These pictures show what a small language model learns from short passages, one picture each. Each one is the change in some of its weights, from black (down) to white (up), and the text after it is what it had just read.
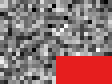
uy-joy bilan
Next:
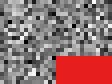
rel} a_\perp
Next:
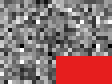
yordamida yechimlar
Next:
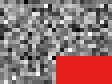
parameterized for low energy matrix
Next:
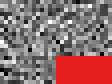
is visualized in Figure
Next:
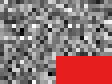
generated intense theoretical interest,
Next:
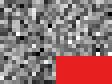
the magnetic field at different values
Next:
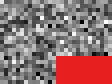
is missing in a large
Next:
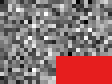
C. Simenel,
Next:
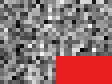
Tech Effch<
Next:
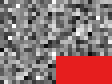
Necha bor otdan
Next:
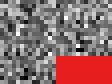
іонної сили і
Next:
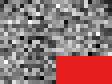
2004, he has been with
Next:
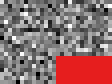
same as that of a typical
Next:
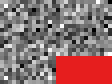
mode $j$. The signal
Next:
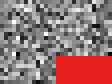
confirmed the departure
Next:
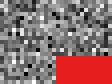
Tinggi lagi
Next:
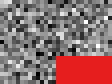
Menschen zwar in
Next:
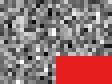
derecho e interés
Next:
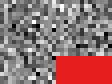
down to 4~K
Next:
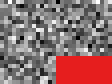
препаратов в
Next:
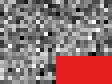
current status of the research
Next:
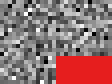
éticos. Su contribución
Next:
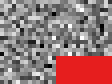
the allowed maximal values
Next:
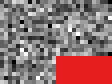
of the bioperator
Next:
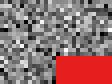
for pore-scale
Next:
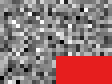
eng samarali yo'li
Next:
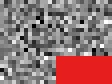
is monotonic and different
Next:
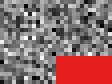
"Degradation of
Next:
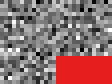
komissiyalari tomonidan amalga
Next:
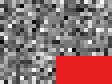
T (Tak), N
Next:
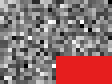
are the MSE transfer functions
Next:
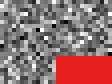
avoir leur place »
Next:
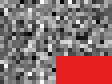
TF4 sample or in
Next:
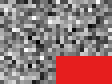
information on the type of the
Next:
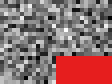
size $s$, it is
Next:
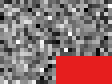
zijn op alle
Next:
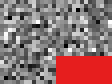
confined both photons and
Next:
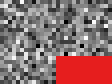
melhora dos sinais
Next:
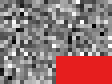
menggunakan cadar
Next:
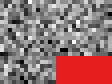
the post-shock magnetic
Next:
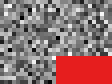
temperature below which the quantum fluctuations
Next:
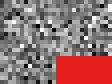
lower shaded area indicates
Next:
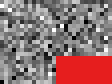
terminología de AS es
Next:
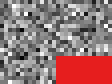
untuk menerima informasi
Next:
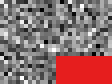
source of uncertainty in our analysis
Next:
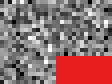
**A dónde van
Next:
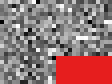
errors. In reality we
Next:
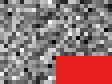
the discrepancies are
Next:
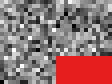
rivojlangan shakli target cost
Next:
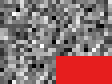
Ahora bien, es
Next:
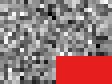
to the one-band
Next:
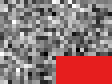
by the well known chemical
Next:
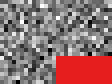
& LayerZero
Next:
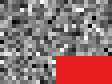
\varepsilon \omega /
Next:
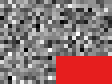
worden gedomineerd
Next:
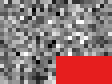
a way that is not
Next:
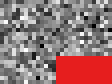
Correlations that are less
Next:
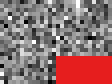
de apariencias y su
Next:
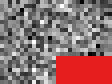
performance of our platform, as
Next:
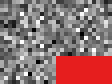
Maria Helena.
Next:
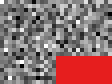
the Nyquist frequency
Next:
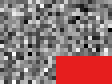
Namely, we
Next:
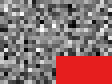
at VHE: one in
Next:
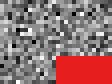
Это поведение
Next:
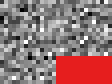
2. Рахимов
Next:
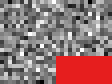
O'zbekiston Respublikasi
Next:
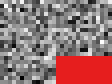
Landau band moves
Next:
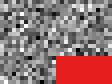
in the overlap Dirac topological
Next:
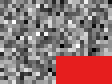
The dashed lines correspond to results
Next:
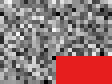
real scalar, three massive vector
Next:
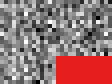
decaying into two conformally
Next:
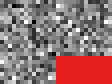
matter is dense.
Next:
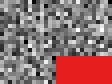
J, Popp
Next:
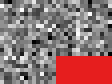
de mandíbula
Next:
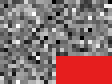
Além disso, há
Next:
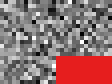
counts in each field.
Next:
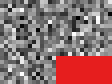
Earth's core,
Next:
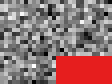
to additional high energy conversion
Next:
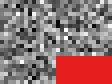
Circle, Suite
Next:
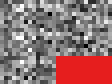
Schülerinnen und
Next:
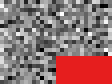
and experienced cloud
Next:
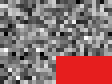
і зброї
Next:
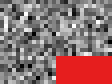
verbalizaciones de la
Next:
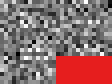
of the Innermost
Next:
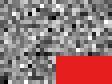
this resolution, the improvement
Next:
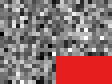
software dentro del testbed
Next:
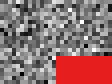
бурчаги 30 дан
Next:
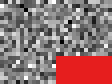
В закрытом
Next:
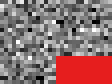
при помощи
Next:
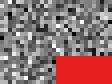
эса бугунги
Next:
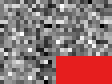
searching for highly rated
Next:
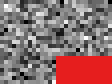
cell. Subsequently,
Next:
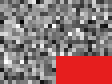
full susceptibility
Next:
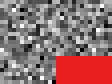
uchun ingliz tilining
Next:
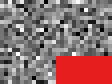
условиях примерно
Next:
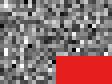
las articulaciones humanas
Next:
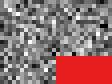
problemática para a saúde
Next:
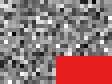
terms will change the flux due
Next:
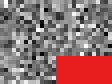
qu'ils jugent
